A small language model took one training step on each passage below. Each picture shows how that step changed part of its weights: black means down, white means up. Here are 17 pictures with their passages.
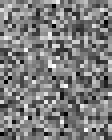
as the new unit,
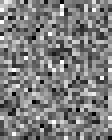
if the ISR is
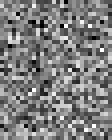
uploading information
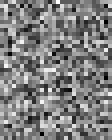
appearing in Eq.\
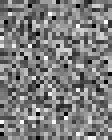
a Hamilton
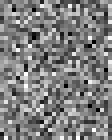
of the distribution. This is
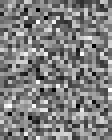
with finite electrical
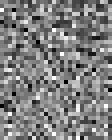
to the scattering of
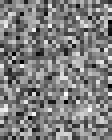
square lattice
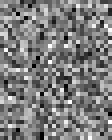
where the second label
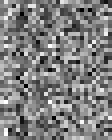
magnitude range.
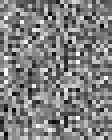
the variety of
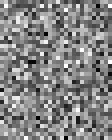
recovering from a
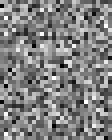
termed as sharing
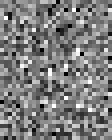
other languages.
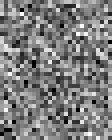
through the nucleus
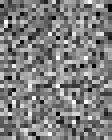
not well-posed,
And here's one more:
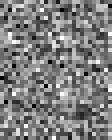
is the main mechanism
